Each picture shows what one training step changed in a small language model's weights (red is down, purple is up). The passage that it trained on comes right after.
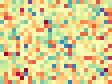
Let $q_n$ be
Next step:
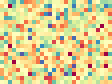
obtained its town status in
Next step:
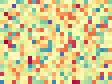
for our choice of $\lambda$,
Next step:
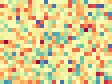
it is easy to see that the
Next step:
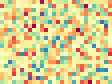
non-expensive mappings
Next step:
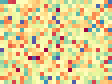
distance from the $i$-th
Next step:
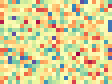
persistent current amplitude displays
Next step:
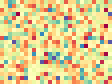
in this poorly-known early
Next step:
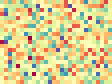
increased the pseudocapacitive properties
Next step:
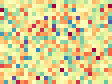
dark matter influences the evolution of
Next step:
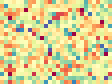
One can choose pairwise disjoint
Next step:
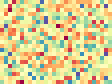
Biscarini F.,
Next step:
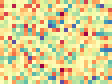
confusion we identify for simplicity functions
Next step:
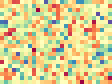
under Test AMI is a
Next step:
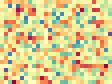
& Jetten, M.
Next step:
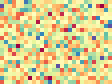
of Integer Sequences.
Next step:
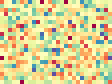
further destabilizes the
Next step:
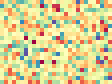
map given as follow: \beq
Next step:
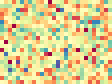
shown the WM bands along
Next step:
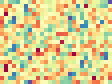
SKILLS FOR
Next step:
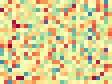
a permutation $\sigma $ of the
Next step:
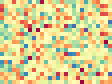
that the kinetic instability channel plays a
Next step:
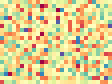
event that disadvantaged
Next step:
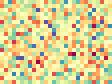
of specific approaches and techniques for improving
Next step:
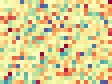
\eta N$ cross sections predicted
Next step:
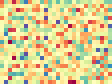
error of each individual average is below
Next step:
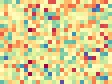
by solving the first $S$
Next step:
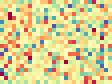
eigenvalue of $\Pi_i$,
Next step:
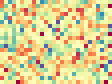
usually outperformed by more modern
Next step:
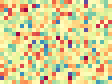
CDM). As it can be
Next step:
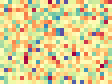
improves maternal health outcomes.
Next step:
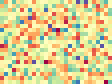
island rule shows the late
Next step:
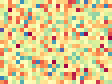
*Nature*. **Table
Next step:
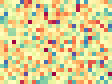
makes it difficult to read. The
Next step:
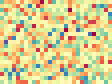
the first recollision
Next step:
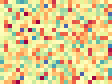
the sum of the heights of
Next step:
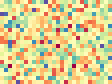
interaction is lower than in the case
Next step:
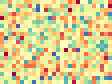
charged under the SM gauge group
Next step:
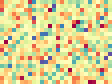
switched or SL and
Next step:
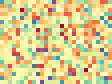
lies at the heart of our
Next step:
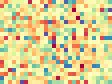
connection with harmonious colourings
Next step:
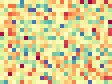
\rangle$. Then, $\langle
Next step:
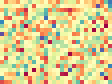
regulation of the electrolysis
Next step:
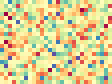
same cost function) or the uncertainty
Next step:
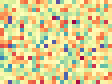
is also acceptable. However the
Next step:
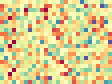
[T1 Lemma 6] in
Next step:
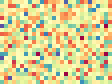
in \eqref{DDDD}.
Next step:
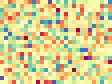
number of $i$'th neighbor
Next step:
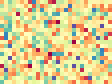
data imbalance, which
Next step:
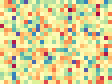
Mazón TU
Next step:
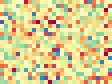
a student. In the process individual
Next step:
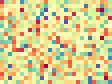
is the main advantage in considering a
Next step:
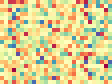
domestic and foreign studies have
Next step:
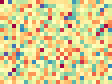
we provide a detailed model for phases
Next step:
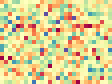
Z, Silverman
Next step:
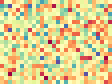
the CO₂ loading for
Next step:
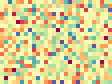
- The sandy waxy
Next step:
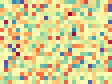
to compare results and parameters from different
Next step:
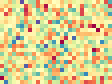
due to the mismatch introduced
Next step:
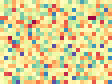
the rules modification will influence four
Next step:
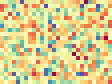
function without any references to the
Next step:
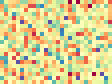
**Prismatic:**- these
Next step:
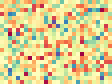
well as having hands-on
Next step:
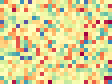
perceive their score as an
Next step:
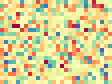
of the diffuse damage
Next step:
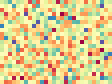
calculating probability-time characteristics for
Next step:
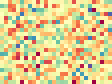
\end{eqnarray} The
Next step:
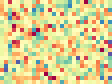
in these regions. The effect of
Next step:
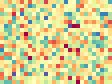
variability is irrelevant.
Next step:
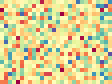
realize that the earth does
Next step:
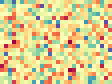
$\nu,\mu$ are in
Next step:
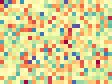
authors had stated country information but city
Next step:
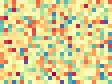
the Weibull modulus
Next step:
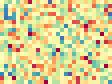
the real-world anomalous data
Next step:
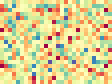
in sacred sites,
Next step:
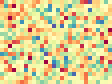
two distinct vertices $x$ and
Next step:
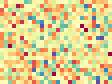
cyclic vector for which it is
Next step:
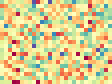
of $S$ and let
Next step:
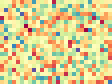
2 Distribution by background in the
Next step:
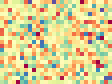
We find that it cannot. \
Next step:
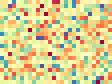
products Potassium 4000
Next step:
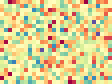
NS: no sign of
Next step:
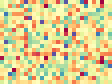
phytochemicals is
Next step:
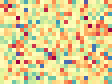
each infinitesimal generator are
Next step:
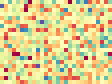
(which is the analogous of
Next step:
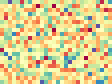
AI usefulness for monotonous
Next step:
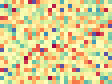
covariant current. In the case
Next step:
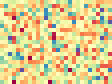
natural experiment in understanding the modalities
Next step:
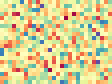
$\lambda$ on $A$
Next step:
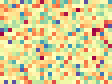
teacher should use several methods that
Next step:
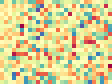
of geodesic deviation, without reference
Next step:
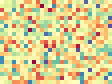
coprime matching in the length
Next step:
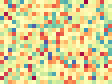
because it is multilayered,
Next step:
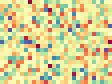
learning outcomes (four math and
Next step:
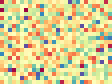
been used in the preparation of this
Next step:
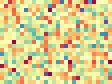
are two main spots, the
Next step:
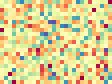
find $M_D =
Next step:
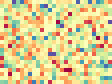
equations (\ref{eqm}).
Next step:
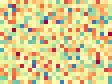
(2014): On the distribution of
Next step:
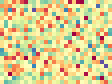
\subset U$. Then for
